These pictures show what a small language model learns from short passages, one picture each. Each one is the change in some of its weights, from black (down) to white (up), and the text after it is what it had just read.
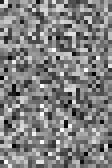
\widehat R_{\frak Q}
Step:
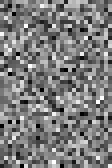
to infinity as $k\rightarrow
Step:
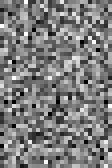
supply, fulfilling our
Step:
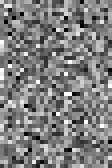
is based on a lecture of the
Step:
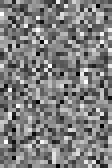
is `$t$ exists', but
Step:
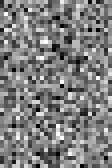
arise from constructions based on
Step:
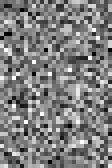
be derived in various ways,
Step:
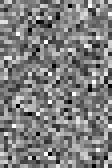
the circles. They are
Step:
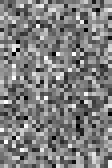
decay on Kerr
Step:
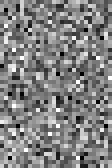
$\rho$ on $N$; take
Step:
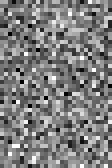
regarded as a generalization of
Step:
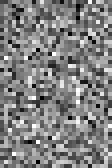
countable state spaces. The whole
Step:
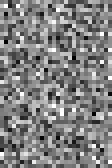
\cut A) \times
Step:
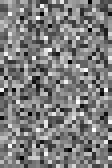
the following commutative diagram $$\xymatrix{
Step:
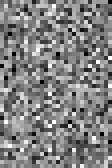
forcing version of the paradox
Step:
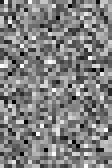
across budgets}
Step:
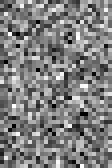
demonstrates fairly
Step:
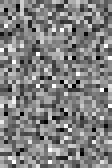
$\bT^n$-action on
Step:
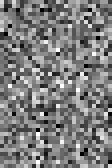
we may cover the Sylow
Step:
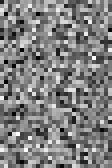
\mathbb{R}$. After
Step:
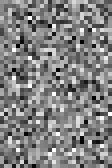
one derived from normal flatness in the
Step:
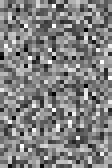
than $p_c =
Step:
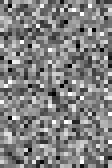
in the case of a free group.
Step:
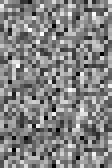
in HOMFLY
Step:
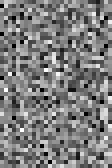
Reynolds numbers, local
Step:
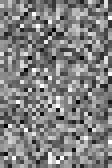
must be such that, for some
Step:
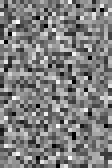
\C)$. The cohomology ring
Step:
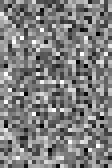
is given by \begin{align}
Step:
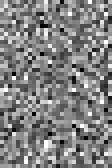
finite dimensional information, and even through
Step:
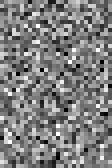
that $c$ is not in the
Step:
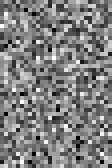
constructing multivariate analogues
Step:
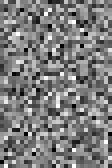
whose Young diagrams have
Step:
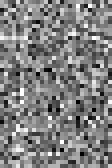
limit-state functions. In
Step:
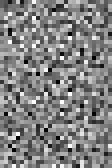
X\to D(E)$ is
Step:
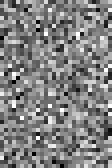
effects of time delay on
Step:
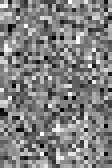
and let $J\subset
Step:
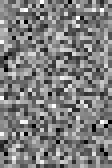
\and CMUC,
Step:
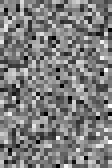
$\goth V$ be the
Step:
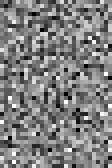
computing the TZS
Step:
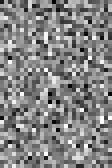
= \frac{\Gamma(Q -
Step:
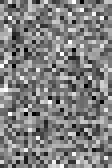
J.~Yang, and
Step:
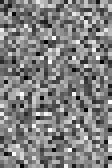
to the bracketting
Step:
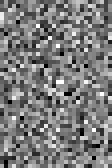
of (3) can be found in
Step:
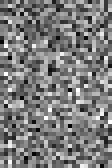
It remains to prove \beq
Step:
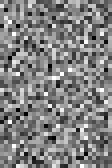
$B \colon (G,
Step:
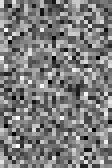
we will not bother to prove.
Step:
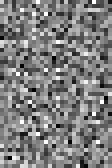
A_I$ one has
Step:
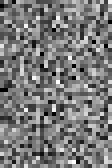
semantics is being provided by
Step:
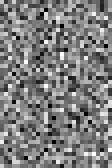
number 93183 while this work
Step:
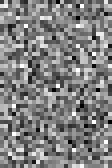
and} integrate over~$Q$.
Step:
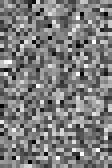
a generalised Kummer construction
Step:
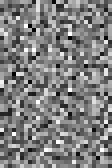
by Microsoft
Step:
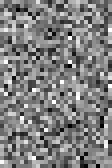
choose an initial function $F_0
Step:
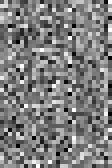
and the existence of an isomorphism
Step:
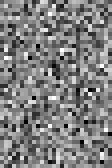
for stable processes. Namely,
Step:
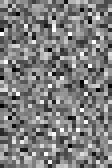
asked before for \sl.
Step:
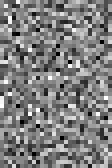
interval of positive length. It follows from
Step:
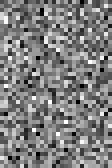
is birational. If
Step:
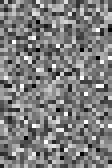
The code (for minimization)
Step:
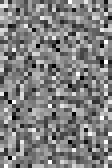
and $\g_-$ with respect to
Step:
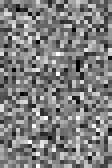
choose to incorporate the class
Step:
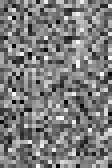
quite efficient tool in stochastic
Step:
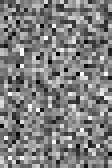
geometry of polynomials. Polynomials
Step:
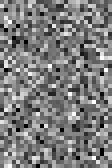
$a$ divides $b$
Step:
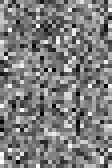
response of the system would
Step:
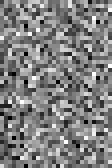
\caption{ Maximum absolute
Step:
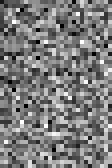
complemented lattice. \newline
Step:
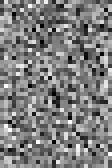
systems. Now, the first notable
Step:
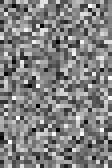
family. The sets in {\sf
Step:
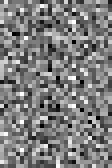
the girth and the algebraic
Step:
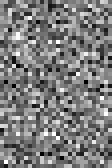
one-dimensional subalgebra is determined by
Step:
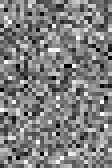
$C$ denotes a matrix representative
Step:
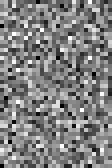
as liquid and gas,
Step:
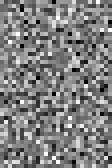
edges whose warping degrees
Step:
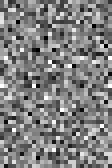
of a stochastic process with heavy
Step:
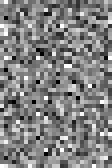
ordering induced by the positive orientation
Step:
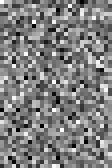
maps), $f$ is expansive
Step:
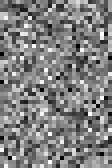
have for any $\varphi\in
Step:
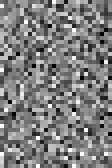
an irreducible $\g$-module of
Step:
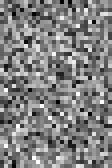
\end{eqnarray*} In addition,
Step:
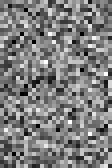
restricts the transformations to be
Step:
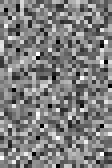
$\delta I$ of functional
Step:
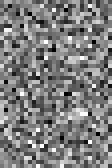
as described above arise in a different
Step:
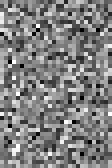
of cohomology for a blow-up along
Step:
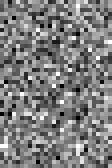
runs in order to reduce the
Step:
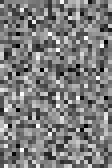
it maps $E$ into
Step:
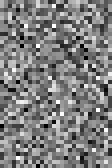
than $2$ elements, See
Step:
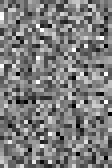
of the Jacobi operator on a
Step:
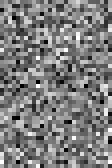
distance, referring to the length of
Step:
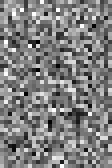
get \begin{align}
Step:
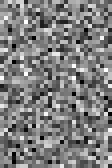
alliances can be used to model
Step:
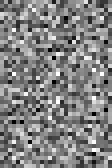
Abertay, \\
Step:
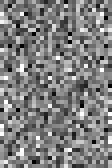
is a loop of $M$
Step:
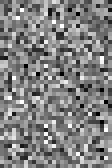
(M,\omega) \to
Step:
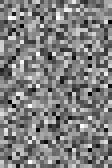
of its tap position with respect
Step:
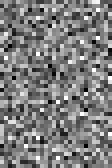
a crossed product of the
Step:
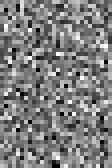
$\textrm{Im }F$, and
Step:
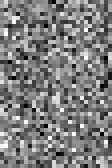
when not null, we order the
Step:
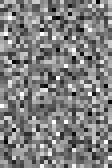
and the empirical
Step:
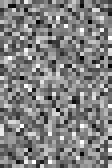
minimization of a strongly convex
